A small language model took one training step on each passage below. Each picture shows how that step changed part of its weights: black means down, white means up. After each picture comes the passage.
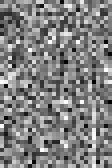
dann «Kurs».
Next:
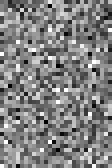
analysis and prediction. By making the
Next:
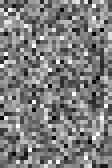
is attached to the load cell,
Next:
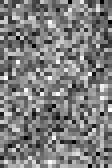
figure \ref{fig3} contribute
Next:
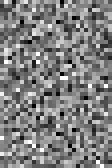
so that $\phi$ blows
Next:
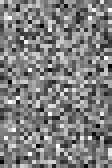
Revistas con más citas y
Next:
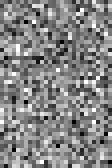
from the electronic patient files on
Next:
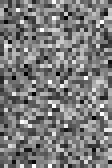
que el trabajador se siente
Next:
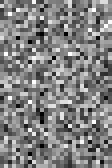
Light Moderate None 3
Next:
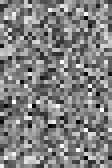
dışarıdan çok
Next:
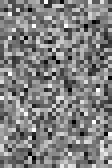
nature of the translated text and
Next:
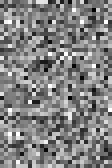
the partial derivatives of radial velocity
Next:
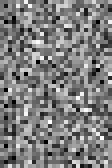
bir necha fanlarni
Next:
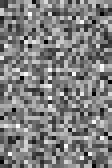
ser humano, buscando
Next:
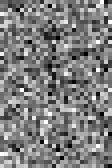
analysis of exhausted
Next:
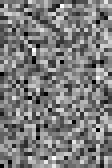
1$ ребра,
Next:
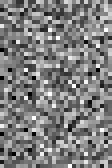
bilgan va bunday
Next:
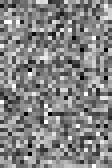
the Fermi energy $E_F$
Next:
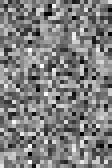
While practices for ASD vary in each
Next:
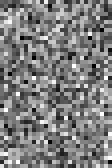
in the calculations due to errors associated.
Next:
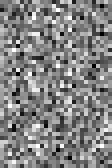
Ключевые слова:
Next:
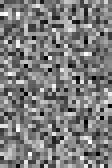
tipa, toda zaradi
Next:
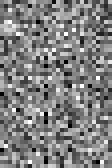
SPT RESULTS
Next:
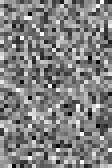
Sharof Rashidov
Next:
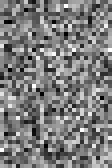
rivojlantirish bilan nomaʼlum
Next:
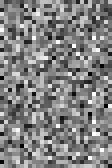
personalized medicine from the beginning
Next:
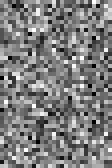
variable extent with the L5
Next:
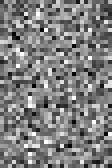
various implementations of the data transfer across
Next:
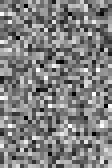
of issuer of the card and
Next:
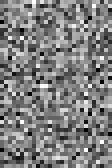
hay en la mente del
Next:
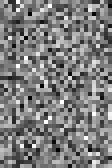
elementlarini qo‘shish —
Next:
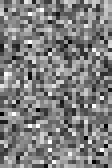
e da exploração plástica dos
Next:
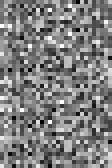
expected rates of error reduction. It is
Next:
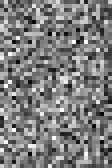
restated as follows: For each
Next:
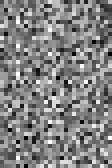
rigorous results for interacting quantum
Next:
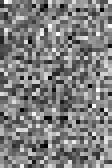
et al., \prl{\bf
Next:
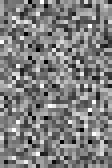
and Zhengying Liu and
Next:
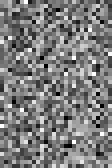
dasturiy mahsulotlar
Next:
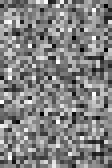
the average over the ensemble of the
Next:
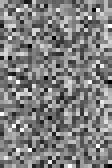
pendulinus coronatus
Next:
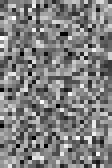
with Acute Pancreatitis
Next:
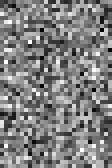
of influencing factors can be described
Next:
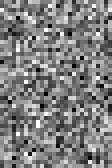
appropriate for this research. Figure 3.
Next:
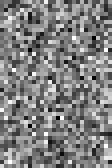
in the VR environment. 2
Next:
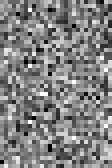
SSI variability from 1975 to
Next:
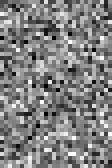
of a planned series of learning
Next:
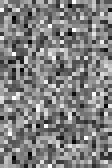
represented in the set form as $A
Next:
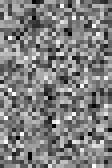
data is an issue as some growers
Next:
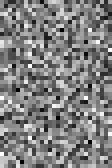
toza va sogʻlom
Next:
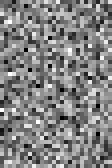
and supervisor. During data
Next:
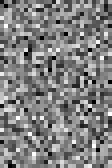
reinforced polymer composites
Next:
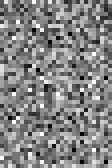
lower panel repeats the orbital decay
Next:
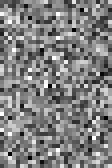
and the code that simulates the
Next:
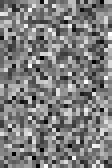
of this research is to evaluate the contribution
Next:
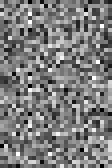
kasalliklar nomlari,
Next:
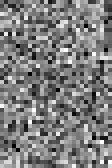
of a block are used to verify
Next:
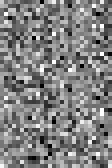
factors can result in a cascade
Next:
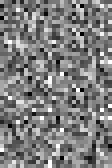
кислоти, що
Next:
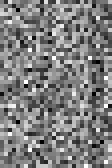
aim of the study is to know the
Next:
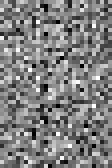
decrypted independently. The
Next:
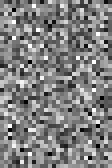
machines may run one program.
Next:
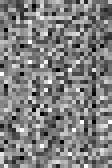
correct criticism along with a sense
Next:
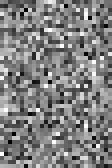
completeness which can be understood as
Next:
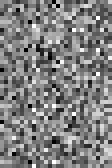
H. Thalmann) In den
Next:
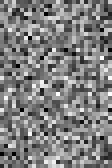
Centre of Excellence In analytical
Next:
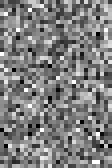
today COVID-19 (corona
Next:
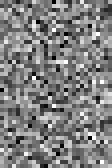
Cipher algorithm, it takes several
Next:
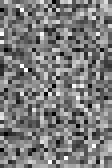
49 Ruziyeva
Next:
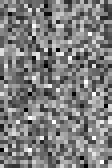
It was also prepared by the addition of
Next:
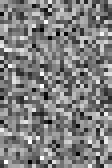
DEF EW sensor has very wide
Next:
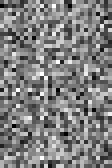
centers⁴. For what regards the
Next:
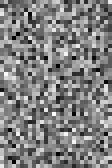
astrophysical quantities. Since
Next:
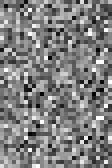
new task for the Government of the
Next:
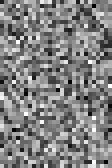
will be visible. The crude
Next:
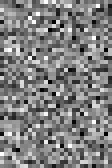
the different sizes of the large cations
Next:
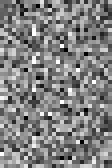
core material and matrix of composite was
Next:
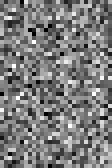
– kompaniya faoliyatiga
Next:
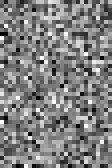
muerte por estrés.
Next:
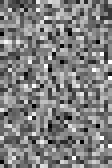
ratios, among other measures in the
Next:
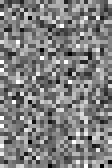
Shanghai, China,
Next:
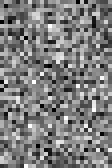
scales entirely cycloid,
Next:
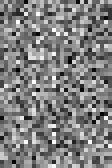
early LHC operation The CMS
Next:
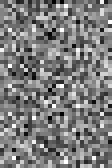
masyarakat Bugis
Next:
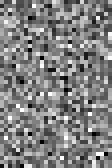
shows that "hydrostatic
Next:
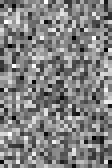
on the difference of the solutions $\delta
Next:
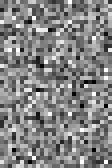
the overall life-cycle cost
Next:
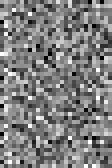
(filled circles correspond to the
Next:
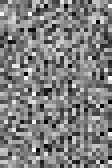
Bu imkoniyatlar nafaqat
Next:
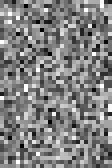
comparison between IC and undulator
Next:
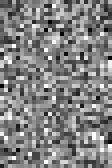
support under Grant No.
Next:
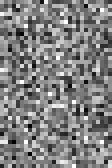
speeds of sound with an increase
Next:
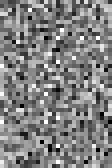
to unavailable data in the
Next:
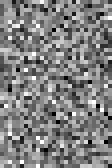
Test Data Circle 60 90
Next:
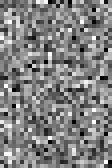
the development of the spin fluctuations under the
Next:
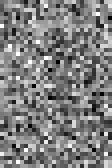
a major part of ET
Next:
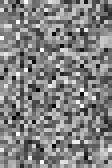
under varying trapped flux.}
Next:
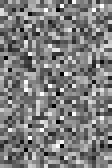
анатомической области.
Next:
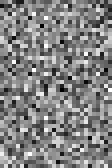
destacan: Cidade de
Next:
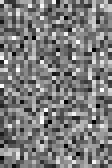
можно считать, что
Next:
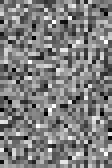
seven geographically dispersed
